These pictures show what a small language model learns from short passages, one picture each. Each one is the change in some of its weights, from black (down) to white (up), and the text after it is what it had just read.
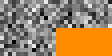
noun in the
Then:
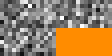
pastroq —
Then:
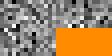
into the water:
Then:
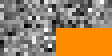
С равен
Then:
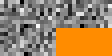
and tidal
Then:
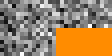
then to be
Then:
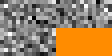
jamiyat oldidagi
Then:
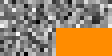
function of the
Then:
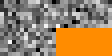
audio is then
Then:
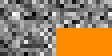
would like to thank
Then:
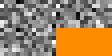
presented. It
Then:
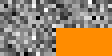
contours for
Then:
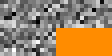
V. Institute of
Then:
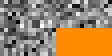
in X-ray
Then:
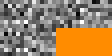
separados e
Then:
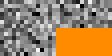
apparent from the
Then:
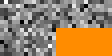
due to a combination
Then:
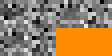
integrada e
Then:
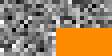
large space of possible
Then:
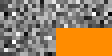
oshishi bilan
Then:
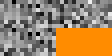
may also be that
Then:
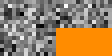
pública no seu
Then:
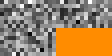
equivalently, the
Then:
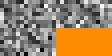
nonlinear part of the
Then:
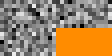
on the left.
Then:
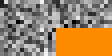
first term is the
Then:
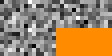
length, their alignment
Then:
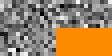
was built
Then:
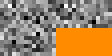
daaraan in
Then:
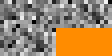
a function of the
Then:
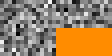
the part where frequency
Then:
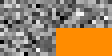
to perform very well
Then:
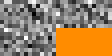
also shown for
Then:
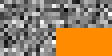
output. We
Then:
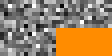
conduzida de
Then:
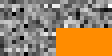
Coma cluster.
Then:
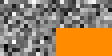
example, we need
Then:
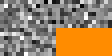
too long by approximately
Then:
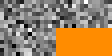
metric on a
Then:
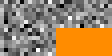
and inverted mass
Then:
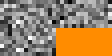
on their 22
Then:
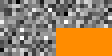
Our results, as
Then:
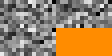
we consider the position
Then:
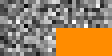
tarbiya va
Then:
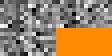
model are fully
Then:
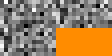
theoretical prediction.}
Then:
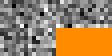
two-band model
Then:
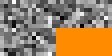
to estimate excitation energies
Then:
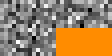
with conducting electrons
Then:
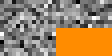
the Lagrangian.
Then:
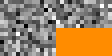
theory of the
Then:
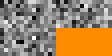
point density;
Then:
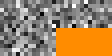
of course a
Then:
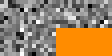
әрі –
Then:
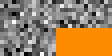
Because the
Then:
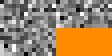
under study.
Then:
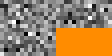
was observed in the
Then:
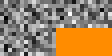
like to study the
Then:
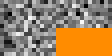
idealmente usando
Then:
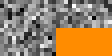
clareza dos
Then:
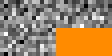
ва илмий
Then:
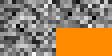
the current convergence
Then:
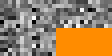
a pura
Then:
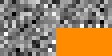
in paramagnetic
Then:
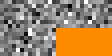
the first time,
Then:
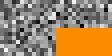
problem with zeros
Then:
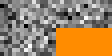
livro que
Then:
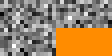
while with the
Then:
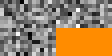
fields of the
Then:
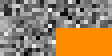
Each weight bank
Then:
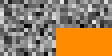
conventional distributions for small
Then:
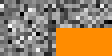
quantum systems.
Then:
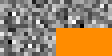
with good agreement between
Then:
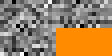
the Gaussian gauge
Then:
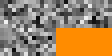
Media del
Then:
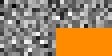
platform, incorporates
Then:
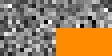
etadi, ular
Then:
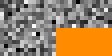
redshift survey
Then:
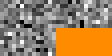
3 third order constants
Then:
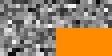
Within the framework
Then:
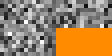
por los especialistas
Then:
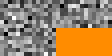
plane waves and
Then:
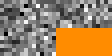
mercado de
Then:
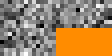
una pena
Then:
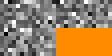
it does attain
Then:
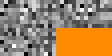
strengths, and
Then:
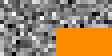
that takes place over
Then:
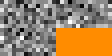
of observed fields
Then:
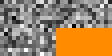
the information bit at
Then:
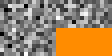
face challenges
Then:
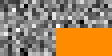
provide optical lattices with
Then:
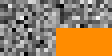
factors may now be
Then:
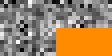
of $\eta$
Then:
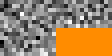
R. ET
